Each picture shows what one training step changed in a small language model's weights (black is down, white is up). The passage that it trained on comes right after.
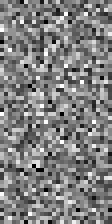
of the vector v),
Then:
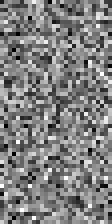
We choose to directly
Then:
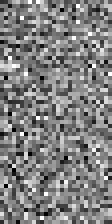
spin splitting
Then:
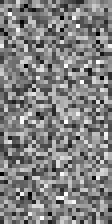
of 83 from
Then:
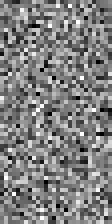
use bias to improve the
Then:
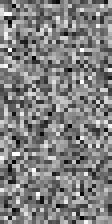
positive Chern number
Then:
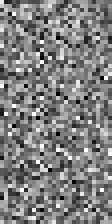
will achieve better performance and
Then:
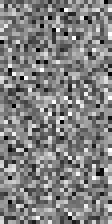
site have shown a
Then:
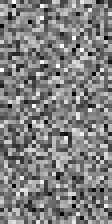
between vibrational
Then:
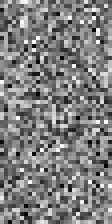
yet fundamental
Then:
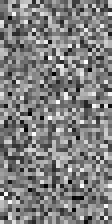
tools compatible with
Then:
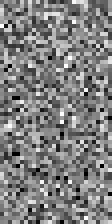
the organization's
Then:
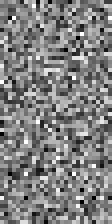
the upstream
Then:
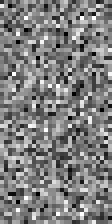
The first-stage
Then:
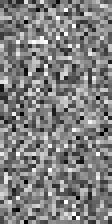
denominator and
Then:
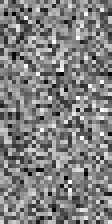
and straight line
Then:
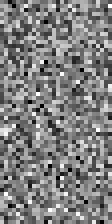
is to find a
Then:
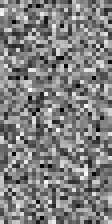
close to the original
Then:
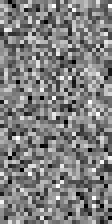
is often an effective way
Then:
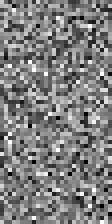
In this paper we provide
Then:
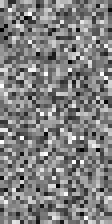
The SVM
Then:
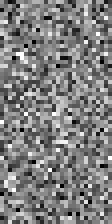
last life that I should
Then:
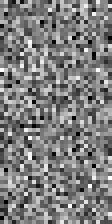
there is a clear demand
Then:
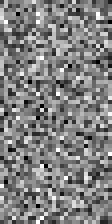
to develop not only
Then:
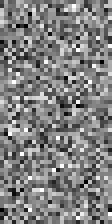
gravimetric factor for
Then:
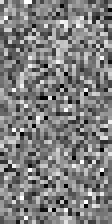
detection frequencies were
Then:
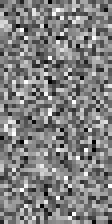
for accurate models that
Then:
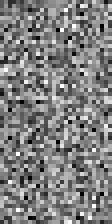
Research and Reviews*,
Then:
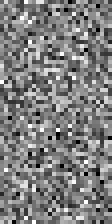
the minimum mass fraction of
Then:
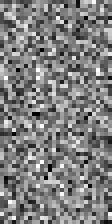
to the fact that around
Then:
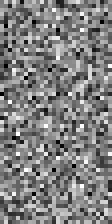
confident 5
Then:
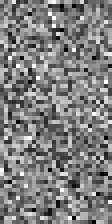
out of reach.
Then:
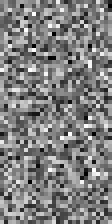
The problems involved in this
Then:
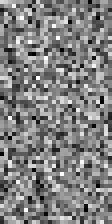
tile, to highlight
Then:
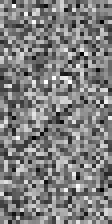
entangled with the
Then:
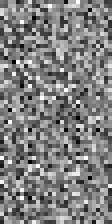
temperature, while a
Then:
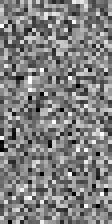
the experimental configuration is
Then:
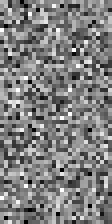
dB. This
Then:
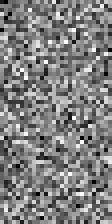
easily accessible
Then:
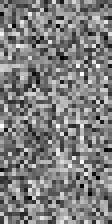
free energy of mean force
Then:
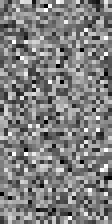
regulate star formation
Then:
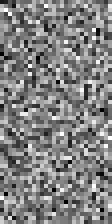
codes, they were
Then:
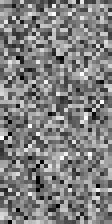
According to this
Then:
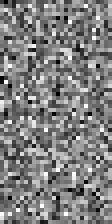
In these plots,
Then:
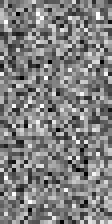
to zero as the temperature
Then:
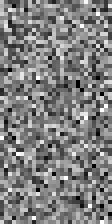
we divided the
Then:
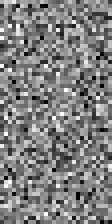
gauge links
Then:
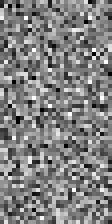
briefly and
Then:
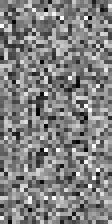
that the input state is
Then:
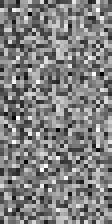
low latency, and
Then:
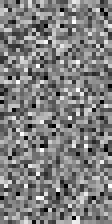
an ABI
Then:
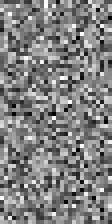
questions came up about
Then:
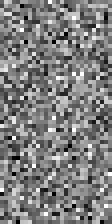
numerical parameters. It is
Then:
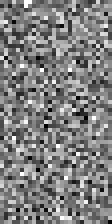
on the state of
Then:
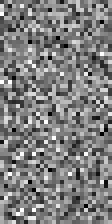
that will further improve quality
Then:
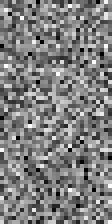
DOS and examine
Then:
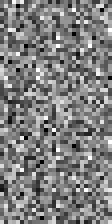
totally to
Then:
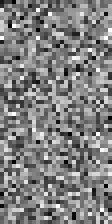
at the UE side
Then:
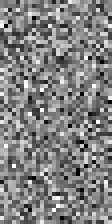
a significant relationship between
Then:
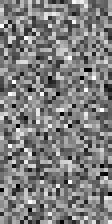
the one yielding the
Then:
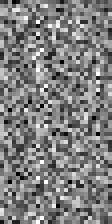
alternative to the
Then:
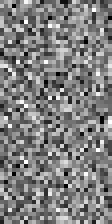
generation, classification,
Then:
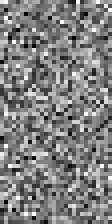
experts, including
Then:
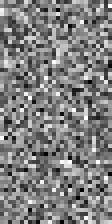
decreases the hardness
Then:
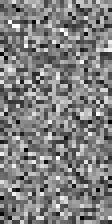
Visual loss may
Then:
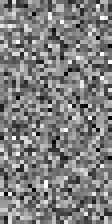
be optimal in the
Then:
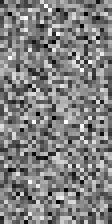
field of laser
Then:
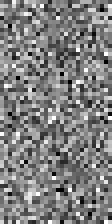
translocation is defined
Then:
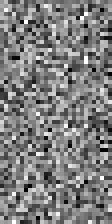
start considering the
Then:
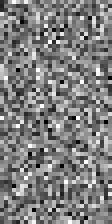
to the risky nature
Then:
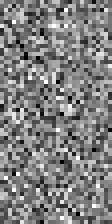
user interactions, while
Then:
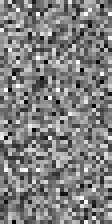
a chaotic quantum
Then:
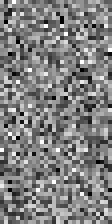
and vegetative
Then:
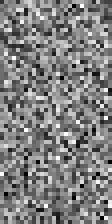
as disorders
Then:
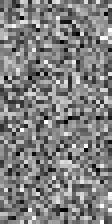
balance US
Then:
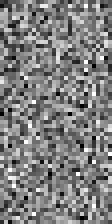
issues have been taken into
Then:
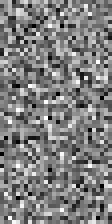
manufacturing process
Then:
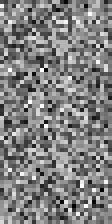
definition of the operators
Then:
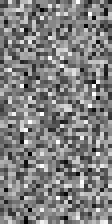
molecular solids.
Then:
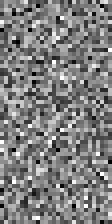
kinetic energy
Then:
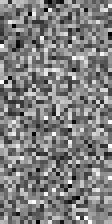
the similarities
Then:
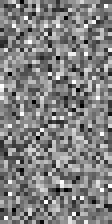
homogeneous by
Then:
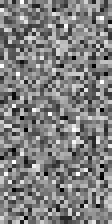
standard deviation.
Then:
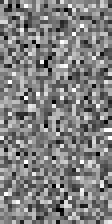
{\sc i}] line
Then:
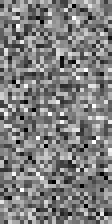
initiated. A
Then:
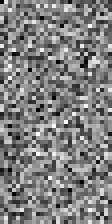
and this implies not
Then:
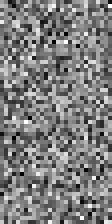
value is asymptotically
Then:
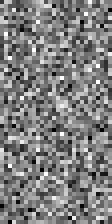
back-off region.
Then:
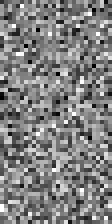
and I get quick
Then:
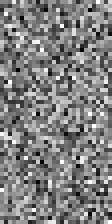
in Iran was done
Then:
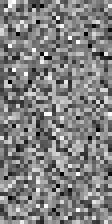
ability to adapt to
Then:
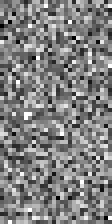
on swings of
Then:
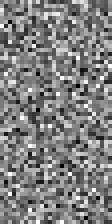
the above facts together
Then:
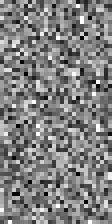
to local cultural elements.
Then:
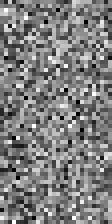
points are turned
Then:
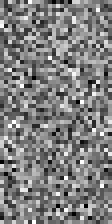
these directions. They
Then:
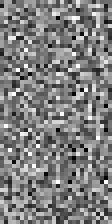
after viewing. This
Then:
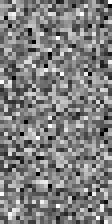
that are known at least
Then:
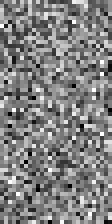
the isolation and
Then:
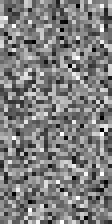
within the 274
